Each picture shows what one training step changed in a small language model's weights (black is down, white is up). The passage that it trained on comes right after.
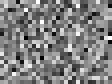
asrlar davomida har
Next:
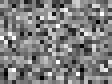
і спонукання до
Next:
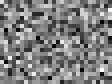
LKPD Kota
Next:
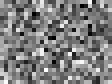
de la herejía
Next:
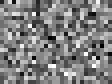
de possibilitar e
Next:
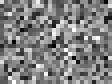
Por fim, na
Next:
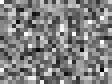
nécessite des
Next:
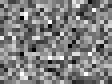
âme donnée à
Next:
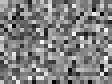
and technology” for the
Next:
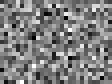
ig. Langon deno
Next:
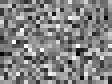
совершенствования на
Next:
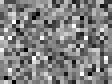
mas físico desse
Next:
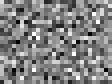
nazorat qilishga
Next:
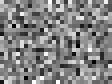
for Exercise and
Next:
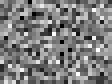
Carlos B.
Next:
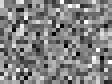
aniqlashtirish —
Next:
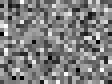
deb ataladi.
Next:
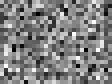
Segundo dados do
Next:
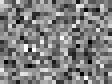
a su capacidad de
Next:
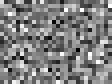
qardosh xalqlarning ham
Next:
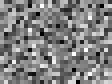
producto. Los
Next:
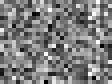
de inbreng kan de
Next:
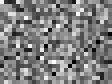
faqat dominant
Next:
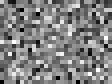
une catégorie
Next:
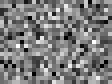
про фінансовий
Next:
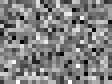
topishda bilim va
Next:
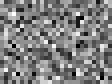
tanilgan. Matnning
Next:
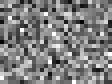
misol bo'la oladi.
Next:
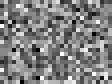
raqs elementlari va
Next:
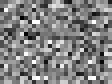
est basé sur la
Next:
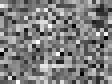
ularda ta'lim
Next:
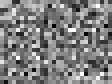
international consensus
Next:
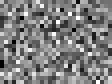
THE BASIS OF
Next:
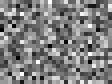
of a mass influx of
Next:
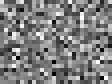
birikmalari bilan u
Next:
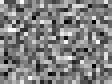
sé mætt
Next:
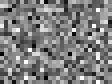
(дата обращения:
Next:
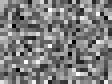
and Society*,
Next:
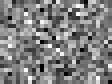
The use of chemical
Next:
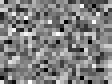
mevadoridek hamisha
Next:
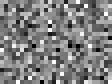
da Educação.
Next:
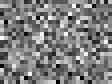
и доступности,
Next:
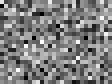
Second, both the
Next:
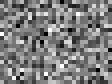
aynan noverbal
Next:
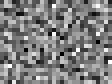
comparar las medias
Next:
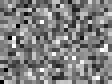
un'immagine dello
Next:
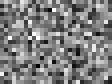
amenazas que los
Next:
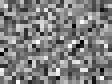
ulardan ibn
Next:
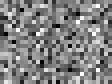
worden afgenomen
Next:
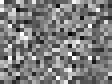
va materiallarni qayta
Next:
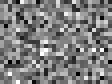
hamda kamchiliklarni
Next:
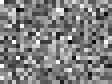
va uslublarni joriy
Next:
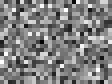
der orographisch
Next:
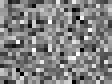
maktabgacha ta'lim
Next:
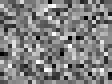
синаш станция ва
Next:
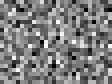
yangi noan‘anaviy
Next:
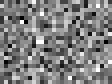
productos de amplificación
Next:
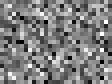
da resolução de
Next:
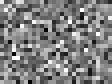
orqali dostonlarga
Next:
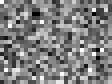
professor como transmissor de
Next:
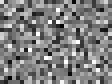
Maliza, R.,
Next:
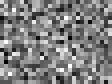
Kiruvchi nutqning
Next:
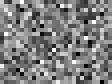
z części
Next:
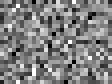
až do doby
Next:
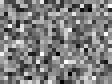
qo‘llash orqali
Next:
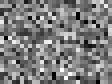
паст бўлган
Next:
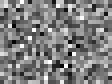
& TOMASINI,
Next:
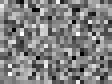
nicht abhängig
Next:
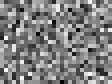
harus dapat
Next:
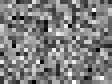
tool wear using
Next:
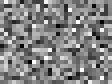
Azotla Tapia;
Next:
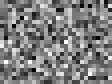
pertencentes a sua
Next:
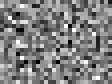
to the Director of the
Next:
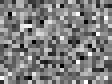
Esta seção apresenta uma
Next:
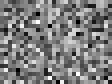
nos parágrafos do
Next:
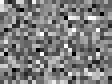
bo'lib ta'lim
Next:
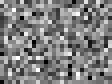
Governance, 2008,
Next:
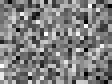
réception. Les
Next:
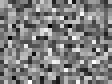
que indicam a necessidade
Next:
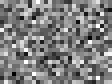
Instruments*, con
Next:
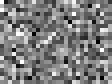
va kasb-hunar
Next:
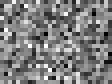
ist, formell zustande
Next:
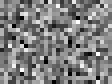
on marital quality and the
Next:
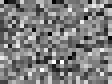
berfungsi untuk
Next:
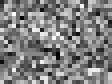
Shoir aksar
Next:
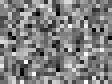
die Aufgaben am
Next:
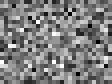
по определённой
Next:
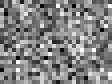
Таблица 3
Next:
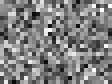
de telar ligera no
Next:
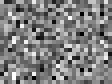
rivojlanish indeksi
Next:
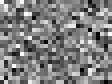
ikkinchi o'rinda
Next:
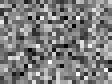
потенциал для
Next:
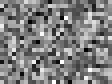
confiables y durante un
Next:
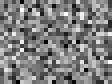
v hipu zahteve
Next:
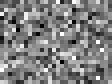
olanların içsel
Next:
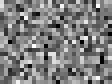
relação arquitetura
